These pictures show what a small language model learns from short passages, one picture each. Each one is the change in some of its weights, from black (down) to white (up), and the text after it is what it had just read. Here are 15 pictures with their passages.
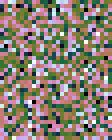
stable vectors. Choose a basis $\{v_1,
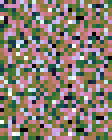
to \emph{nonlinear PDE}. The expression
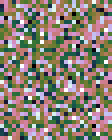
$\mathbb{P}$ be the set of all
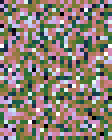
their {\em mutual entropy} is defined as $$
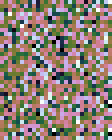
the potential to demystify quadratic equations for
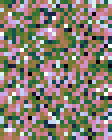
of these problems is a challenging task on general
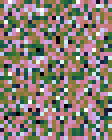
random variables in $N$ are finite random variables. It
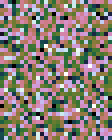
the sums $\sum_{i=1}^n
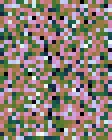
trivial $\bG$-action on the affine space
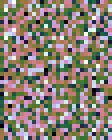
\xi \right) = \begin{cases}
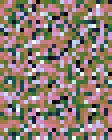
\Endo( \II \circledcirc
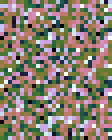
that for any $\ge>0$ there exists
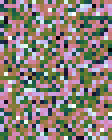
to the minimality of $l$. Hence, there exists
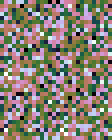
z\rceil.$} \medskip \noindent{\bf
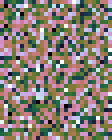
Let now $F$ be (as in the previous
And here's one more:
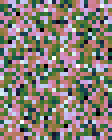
would be enough (Rao-Wu,
